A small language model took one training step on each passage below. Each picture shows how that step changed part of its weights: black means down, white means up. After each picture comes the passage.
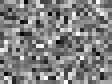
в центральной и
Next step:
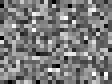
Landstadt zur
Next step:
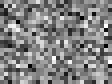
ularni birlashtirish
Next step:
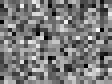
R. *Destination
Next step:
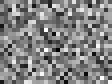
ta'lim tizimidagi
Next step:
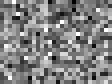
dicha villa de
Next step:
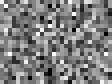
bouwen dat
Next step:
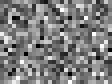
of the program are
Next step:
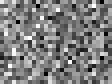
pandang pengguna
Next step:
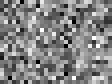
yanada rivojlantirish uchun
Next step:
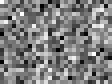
Steinen; leg.
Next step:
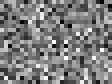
та обов'язки
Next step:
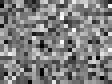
under the Cabinet
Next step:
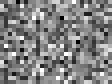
є базисом
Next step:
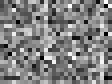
Se exige en
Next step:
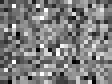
pero se ha visto
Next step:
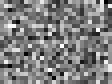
Ganzhin V.
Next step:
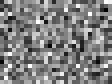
normalitas data
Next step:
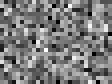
(TFR3) en
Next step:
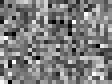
en el Servicio de
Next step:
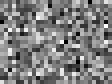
o evaluaciones de una
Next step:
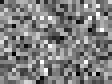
продуктів є
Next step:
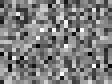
mali yükü
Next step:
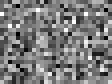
pierwszego w
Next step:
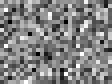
ta'siri haqida
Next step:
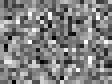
визнання певних
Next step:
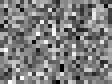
below each tone
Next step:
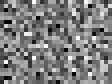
xalqaro savdo
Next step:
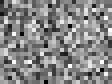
données utilisées
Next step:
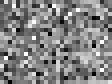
ham hech biri bilan
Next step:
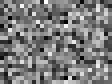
ga to'g'ri
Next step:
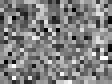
de CO₂ en
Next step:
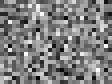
яких переважають
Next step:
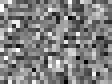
sobre ele, ajudando
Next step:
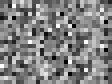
el proceso de mediación
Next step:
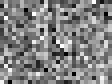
Neste sentido,
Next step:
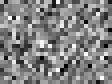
esclarecimentos sobre
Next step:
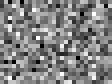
homiylar orasida
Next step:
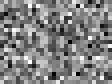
más frecuentes en el
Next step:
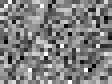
50h Período
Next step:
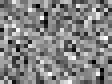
та промислів,
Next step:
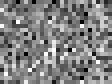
2: Comparação de
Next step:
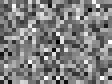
ta'limning davlat
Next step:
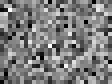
but TV programs
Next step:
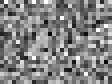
rahbarlik qilishini
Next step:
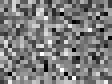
uterino’, ao qual
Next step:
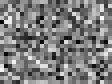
and predictability
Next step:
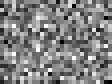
orasi 3 sm va 5
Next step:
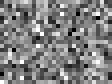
en la Reserva de la
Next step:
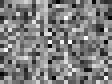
en bordure des
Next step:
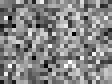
behandeling is
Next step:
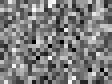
var olması, o
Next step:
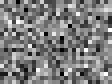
a hematológie
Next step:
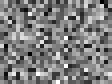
challenges faced
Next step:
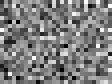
ko‘p qavatli
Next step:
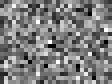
(-ga) orqali
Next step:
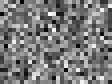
so‘zi ma’no
